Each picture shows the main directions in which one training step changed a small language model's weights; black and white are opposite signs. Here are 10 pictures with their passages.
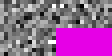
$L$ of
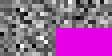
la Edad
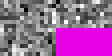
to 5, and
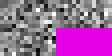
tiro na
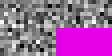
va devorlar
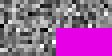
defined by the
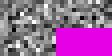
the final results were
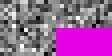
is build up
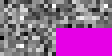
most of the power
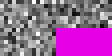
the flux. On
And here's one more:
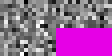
This transformation has
